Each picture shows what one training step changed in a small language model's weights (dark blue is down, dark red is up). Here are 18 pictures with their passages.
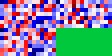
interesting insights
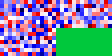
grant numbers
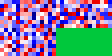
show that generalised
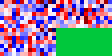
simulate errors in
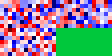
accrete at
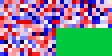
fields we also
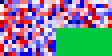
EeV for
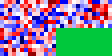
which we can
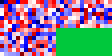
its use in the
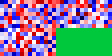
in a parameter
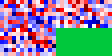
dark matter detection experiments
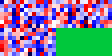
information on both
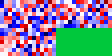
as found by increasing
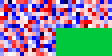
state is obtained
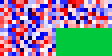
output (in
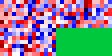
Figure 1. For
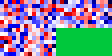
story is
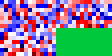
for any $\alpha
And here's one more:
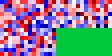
the Planck
